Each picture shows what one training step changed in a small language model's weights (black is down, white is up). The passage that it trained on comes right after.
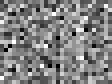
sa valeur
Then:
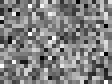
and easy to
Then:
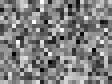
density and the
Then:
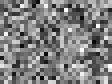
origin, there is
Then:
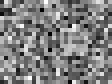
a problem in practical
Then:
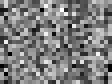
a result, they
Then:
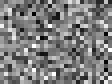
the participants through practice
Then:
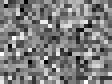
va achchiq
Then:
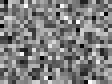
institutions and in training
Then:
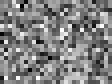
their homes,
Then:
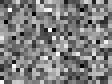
to exhibit a
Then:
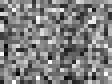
the intersection of
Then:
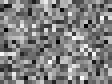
tester in
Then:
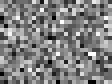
students taught with
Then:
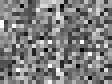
posición y
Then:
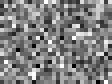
the yield stress and
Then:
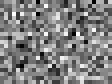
underscores the
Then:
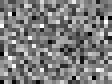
pH of the
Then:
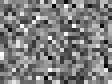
the NF-
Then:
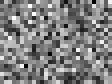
Shift in measured
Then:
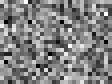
ethical standards
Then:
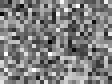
parties of the
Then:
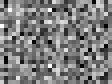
to easily integrate
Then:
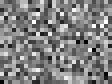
magnetic and velocity field
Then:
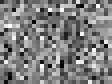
method [9],
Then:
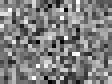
number in the state
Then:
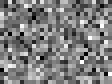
has committed
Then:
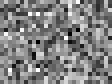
innovation Data
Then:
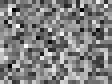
by incorporating a
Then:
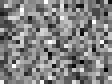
for the model network
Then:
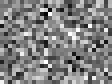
physical conditions (UV
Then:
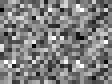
as well as
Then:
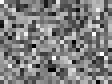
choosing a
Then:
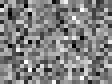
expressão do
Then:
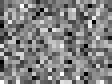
last decades to
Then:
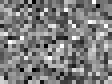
that typically consume
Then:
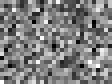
potential and contains an
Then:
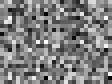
\\ \tilde
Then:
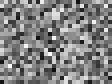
by a strongly
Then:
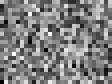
the width of the
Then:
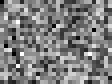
niet kan
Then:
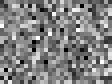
one side, and
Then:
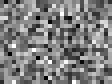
the particle radius,
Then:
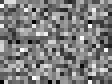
we could neglect
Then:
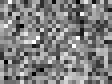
occur all along the
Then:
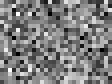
strategies to support assessment
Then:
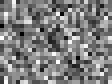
grapples with
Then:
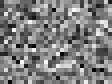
two particles, the
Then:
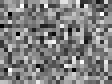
Institute of Management,
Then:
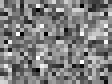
been created, which
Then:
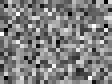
from efforts made
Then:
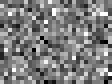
These \aindex
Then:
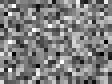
of plant-specific
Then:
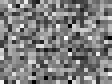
2 m, depth
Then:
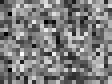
drones or
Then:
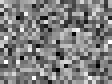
la muestra
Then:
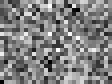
visant la
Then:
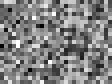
Another important problem
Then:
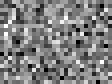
by Bromley
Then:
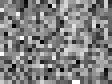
spacetime the effective
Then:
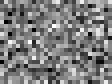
support adults who
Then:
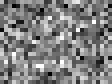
decay opening
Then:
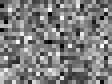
and become rich
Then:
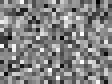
the prefactor is
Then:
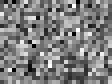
A solução
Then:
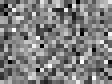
volume for each category
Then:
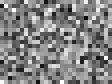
absence of comparable
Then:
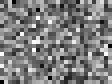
time squared.
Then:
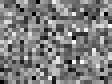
activity. Note:
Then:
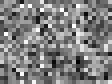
ha dejado
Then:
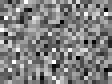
na borracha
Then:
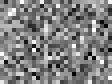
community. The relationship
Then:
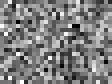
the first factor denotes
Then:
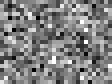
quería de
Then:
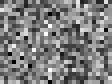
of the response,
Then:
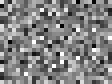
and 90\% confidence
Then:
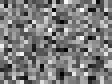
always present in the
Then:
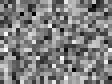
is strongly affected by
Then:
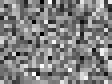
loss and test error
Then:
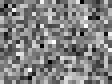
counter for all
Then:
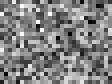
good agreement with
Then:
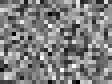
of the models
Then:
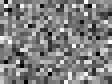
Carlo), in
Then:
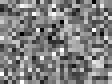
birds with one
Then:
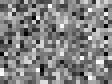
not so good which
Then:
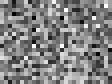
Zn as
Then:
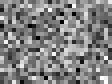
transfer due to the
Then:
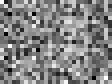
axial alignment
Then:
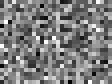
that simplifies
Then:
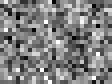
localizada no
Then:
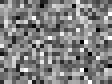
de interação*.
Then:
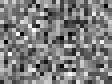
power spectral density,
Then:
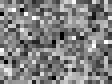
can say that
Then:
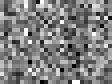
is the {\it
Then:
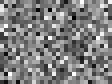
past work tends
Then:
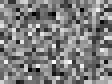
revealed that various
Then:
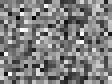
nodes characterized by degrees
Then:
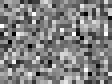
et al.
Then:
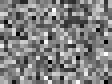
the clearance of
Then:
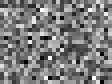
and therefore cannot be
